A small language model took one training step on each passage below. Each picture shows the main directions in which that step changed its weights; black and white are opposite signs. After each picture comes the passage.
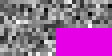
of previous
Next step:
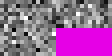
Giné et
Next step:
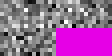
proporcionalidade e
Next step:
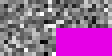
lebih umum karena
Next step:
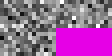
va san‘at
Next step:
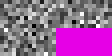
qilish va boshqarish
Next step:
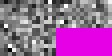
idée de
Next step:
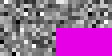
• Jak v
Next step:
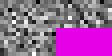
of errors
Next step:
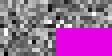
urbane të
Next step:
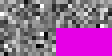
essencial. O
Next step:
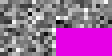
activities of
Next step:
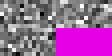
un punto
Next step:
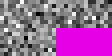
транспорта и
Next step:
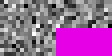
hamda ov
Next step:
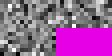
solidão estão
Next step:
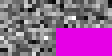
in wien
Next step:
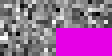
способы использования
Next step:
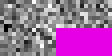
bir bolalar
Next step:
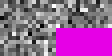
в розділі
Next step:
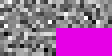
не менее
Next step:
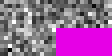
estrategia de
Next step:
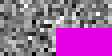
ser estudadas
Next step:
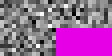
батута и
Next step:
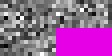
introdução ao
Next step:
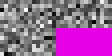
только лесной
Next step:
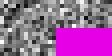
a cabo
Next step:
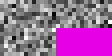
tecnológicos nos
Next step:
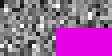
do meio ambiente.
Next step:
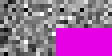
balki yangi yozilgan
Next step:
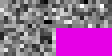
primair op
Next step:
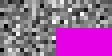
próximas a grande
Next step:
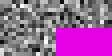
ter sucesso e
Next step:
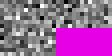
faoliyatni faollashtirish
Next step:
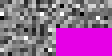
службы с
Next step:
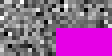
та результати діяльності
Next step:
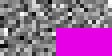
(in Russian).
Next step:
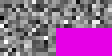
природного газа
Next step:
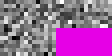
huquqiy va axborot
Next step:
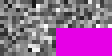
Salah satu
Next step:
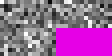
al, *A
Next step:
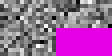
Foram gerados
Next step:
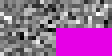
hand wet
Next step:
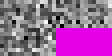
importante fonte
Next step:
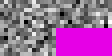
Бу эрда
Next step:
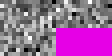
est présente dans
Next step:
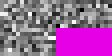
tanto a las
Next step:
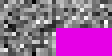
use of social
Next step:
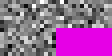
va tarbiya
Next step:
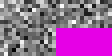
processos logísticos:
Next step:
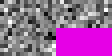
qayta ishlash
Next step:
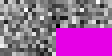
cuando la respuesta
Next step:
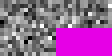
instituição, desde
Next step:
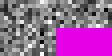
ga doir
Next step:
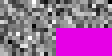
oshirish mumkin.
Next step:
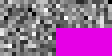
borayotganligi hamda
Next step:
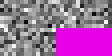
контроль і
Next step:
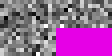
ve işitsel
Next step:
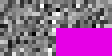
fue conservador,
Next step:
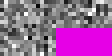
Table 3.
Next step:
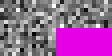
через учебную
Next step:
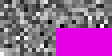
В этом случае
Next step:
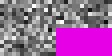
development of political
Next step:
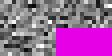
jarayonini faollashtirish
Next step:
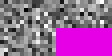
flujo de
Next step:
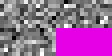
argamassa de
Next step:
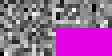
las variables que
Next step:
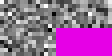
de ser, saber
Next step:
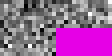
de la Educación
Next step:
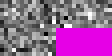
y seleccionar
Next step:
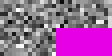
é uma das
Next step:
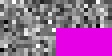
cinco mil
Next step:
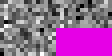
merupakan desa yang menjadi
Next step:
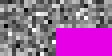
формирование и
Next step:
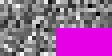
biri bo'lib
